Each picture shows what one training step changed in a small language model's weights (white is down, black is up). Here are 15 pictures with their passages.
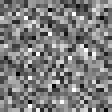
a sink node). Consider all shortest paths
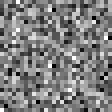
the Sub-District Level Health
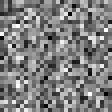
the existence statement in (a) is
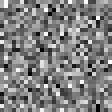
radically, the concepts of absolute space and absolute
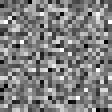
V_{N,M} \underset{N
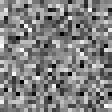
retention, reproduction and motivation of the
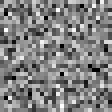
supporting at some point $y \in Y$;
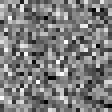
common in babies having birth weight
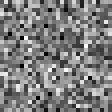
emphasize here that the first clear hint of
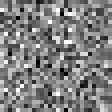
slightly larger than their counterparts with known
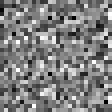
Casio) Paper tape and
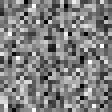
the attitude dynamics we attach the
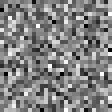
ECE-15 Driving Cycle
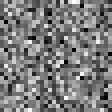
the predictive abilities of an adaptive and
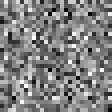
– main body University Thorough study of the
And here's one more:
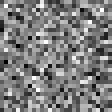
in 3 days), but LBQ657
